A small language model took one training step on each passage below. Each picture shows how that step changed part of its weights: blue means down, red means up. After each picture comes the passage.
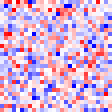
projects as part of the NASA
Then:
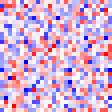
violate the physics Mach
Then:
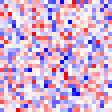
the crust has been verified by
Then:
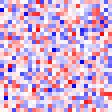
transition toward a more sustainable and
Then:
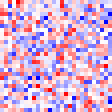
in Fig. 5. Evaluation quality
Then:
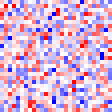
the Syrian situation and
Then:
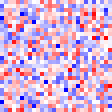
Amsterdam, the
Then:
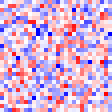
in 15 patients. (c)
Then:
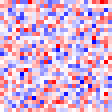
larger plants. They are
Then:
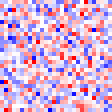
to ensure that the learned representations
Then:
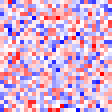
in the formation of cotton clusters
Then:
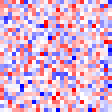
($M(T)$) curves with
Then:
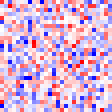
as a consequence of one of the following
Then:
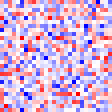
last ≤ 5s
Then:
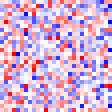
at limiting the impact of data
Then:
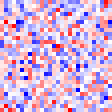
LQGs each. Our analysis was
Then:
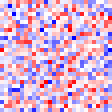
better than that of the completely
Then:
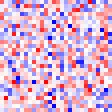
agent to the potential energy of that particle
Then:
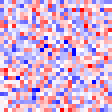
$\theta$, we performed DNS for
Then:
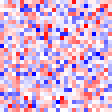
nanofiber and carbon
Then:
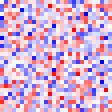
constant. Against popular
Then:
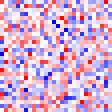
measurement to the critical current
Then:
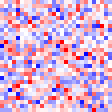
by Electron and Gallium
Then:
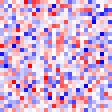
global model for training. And
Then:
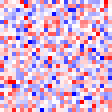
the ratio of 30g: 5ml:
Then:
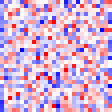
the application discussed in the present work,
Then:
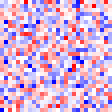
high similarity between the strings $D$
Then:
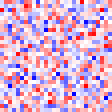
the axis of the channel and
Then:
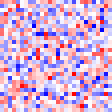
several baselines. First,
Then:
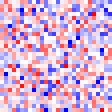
of Full Immunization
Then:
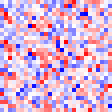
morphon scenario, the
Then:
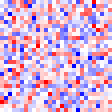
rich structure. Among others,
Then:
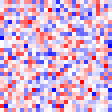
summary in sec.5. .
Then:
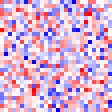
produce a CDM totally
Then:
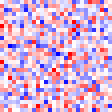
groups, along with knee
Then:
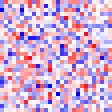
Supply Summary
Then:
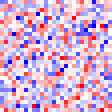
structure. The following propositions generalise
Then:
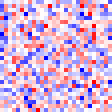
Swallowing difficulty
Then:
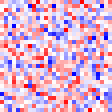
of neutrons – in some respect
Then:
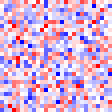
comparison, \System allows application
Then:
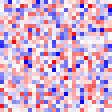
sequel, we will need to define
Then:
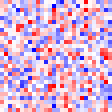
added in this paper is like the
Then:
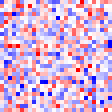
compare our results with standard renormalization
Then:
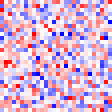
to the UP under an exact
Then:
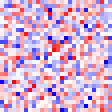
group only do decompression dive.
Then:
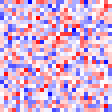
entity properties (abstracting
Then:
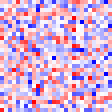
^{\alpha }\frac{\partial
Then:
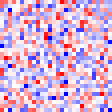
Ranjani, A. K.
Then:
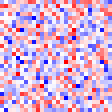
fuzzy-based control
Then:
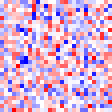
are confident that the automatic
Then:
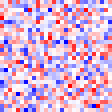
affliction of adolescence and
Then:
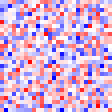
(MPFPC) The results of
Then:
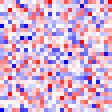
destruction of the capital of the
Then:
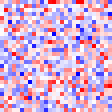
where the nodes are the elements of
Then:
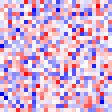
devices and associated security
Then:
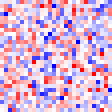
need to adapt to increased
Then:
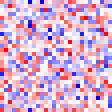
of the soliton as a spin
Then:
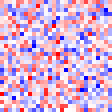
survey aims at getting
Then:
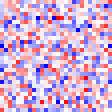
V. RAVINDAR,
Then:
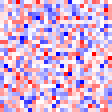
mood after successful detection of
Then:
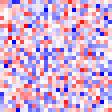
AI ecosystem, we believe that
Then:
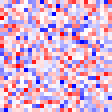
a function of the properties of the participant
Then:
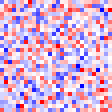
HY, Rodrigues
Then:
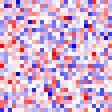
(black curve). Top plot
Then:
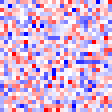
implement a node to capture and compress
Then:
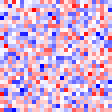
international migrants with a
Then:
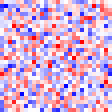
cable. Protections against
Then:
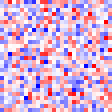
pathology, laboratory findings and
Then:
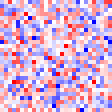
not have a significant effect in the later
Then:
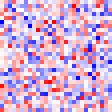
embargo, no se ha
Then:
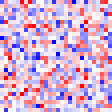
translation of normative
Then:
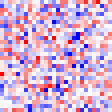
yield improved significantly from 3.00
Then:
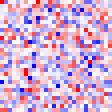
signs for every pregnant
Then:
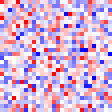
0.01 Between samples within populations
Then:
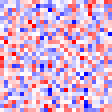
of generating a full sample is not
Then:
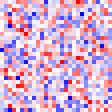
$\mathbb X_1 , \ldots,
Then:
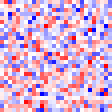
of Collembola.
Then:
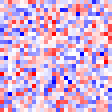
inclusion: The mediating role
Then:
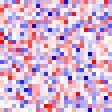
observable cannot distinguish between
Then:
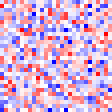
JA, Schlaff WD.
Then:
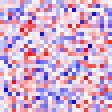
and \ref{fig:len}.
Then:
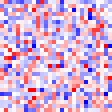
and electron gas. This simple
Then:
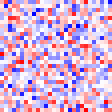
Bal Krishna
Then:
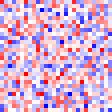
enynes.^a [a]
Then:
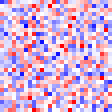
measurements ~\cite{ref4}. The
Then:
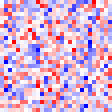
participants who met these criteria
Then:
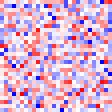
the sum of the intensities of emission of
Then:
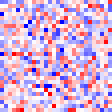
etc. But unstructured
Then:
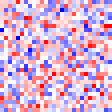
of the physico-chemical
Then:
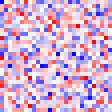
t ha⁻¹) were found
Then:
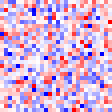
each FOCUS Approach
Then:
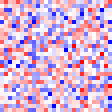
quanta, one of which enters the
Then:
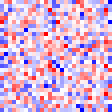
Sciences. The RTS temperature has
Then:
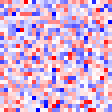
It is desirable to name the
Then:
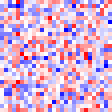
well to the sister material
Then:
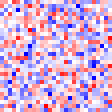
One major distinction is that
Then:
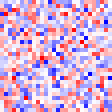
suppression factor which appears in the
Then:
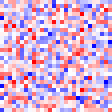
found to remain unaffected by
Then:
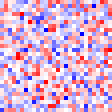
the decay scheme will have a
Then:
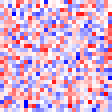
of 5? Method for the
